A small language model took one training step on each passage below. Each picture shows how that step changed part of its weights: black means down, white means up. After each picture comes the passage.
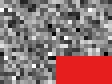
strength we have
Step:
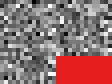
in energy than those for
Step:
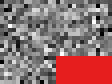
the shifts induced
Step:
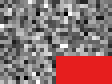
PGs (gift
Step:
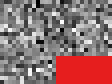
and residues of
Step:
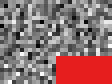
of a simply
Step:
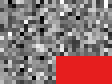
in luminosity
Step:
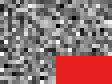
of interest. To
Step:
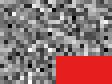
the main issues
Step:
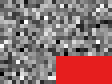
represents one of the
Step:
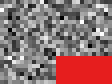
children of
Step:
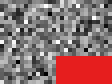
leave the extension to
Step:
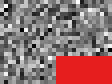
q_r$ to
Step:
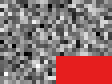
the atmosphere
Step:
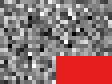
$G$ is the
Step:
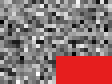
various baselines
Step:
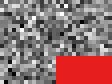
the duality product
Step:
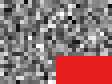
at high redshift
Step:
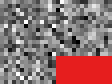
down to below
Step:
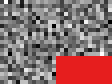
LAT photons
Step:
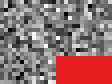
an approach to solving a
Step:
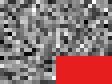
metrics reflect their
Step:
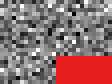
} Debido a
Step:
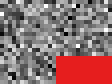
roughness, the
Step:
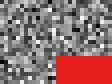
detailed {\it
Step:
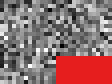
the objects in the
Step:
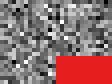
not appropriate in our
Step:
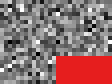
have been given only for
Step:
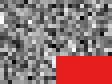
for an insufficient number
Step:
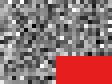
2-factor of
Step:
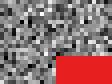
which is consistent with
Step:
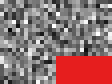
objects, was
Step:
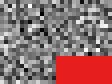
Dame, Notre
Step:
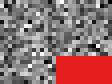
Field Correlator
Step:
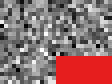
the CERCA
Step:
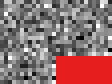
NGC geometry
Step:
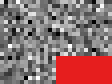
and the main means of
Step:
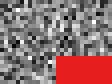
efficiency HHV
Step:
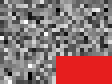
to isothermal
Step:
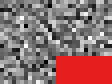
analysis, wrote the
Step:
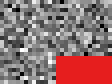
system to enforce the
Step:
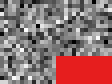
coherent locally
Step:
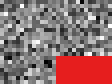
solitons are an important
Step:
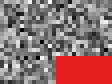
the definition of content
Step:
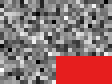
growing interest
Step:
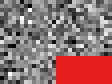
the transition from
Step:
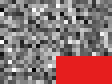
have the same mass and
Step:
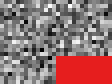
remarkably similar to
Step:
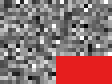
between longevity
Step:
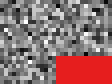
these equations decouple
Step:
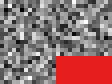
a wider range of
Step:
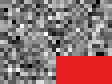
so, depending on the
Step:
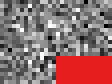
S^{\otimes n})$ in
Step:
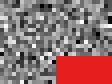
In other words,
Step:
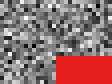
for univariate
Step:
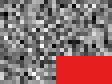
help prevent
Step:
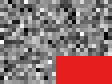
contributor is
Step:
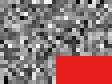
real space curve and a
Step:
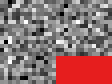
two effective systems. The
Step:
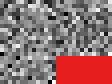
by \eqref{Mn
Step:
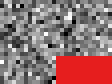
their $2$-adic
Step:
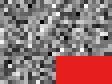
located near a
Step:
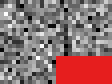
b) How important is
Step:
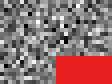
solvent. Thus,
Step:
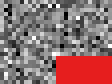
group $E_6$
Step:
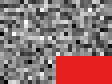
elements inside the
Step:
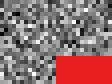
alcohol also
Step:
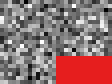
MD step. The
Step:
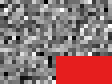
indicates that {\sc
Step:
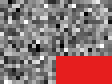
three examples in order to
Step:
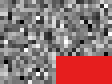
Let $I\neq
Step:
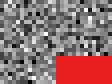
like age were
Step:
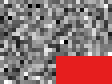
the conjugate
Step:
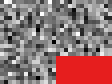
this article will be
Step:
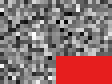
an extreme case and
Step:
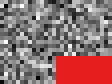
the above reasoning
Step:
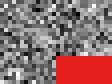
during this part of the
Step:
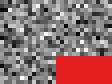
moving students through different
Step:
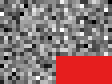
generation and measurement of
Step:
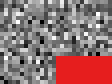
as line=b,
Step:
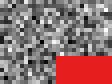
is essentially
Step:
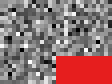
$\Curve$ defined
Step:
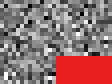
the input sparse
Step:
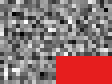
per the method described in
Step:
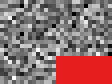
nuclear dynamics in
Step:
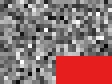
from a set of points
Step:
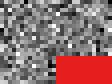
constraints from
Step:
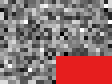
could apply effective
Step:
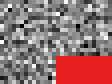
residuals are
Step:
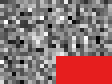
at moderate interactions
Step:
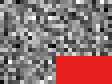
without leakage of
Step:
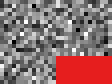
\nonumber \\ &&\leq
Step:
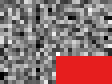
between GB and Barrow
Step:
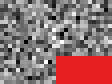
for their utility at
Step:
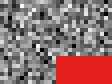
$) from leaf
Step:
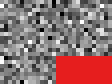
temporary income
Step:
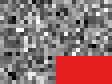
mass, which is varied
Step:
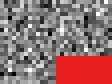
$R$ is an
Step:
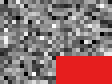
and Ki67 was
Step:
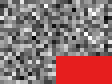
see from (26). R
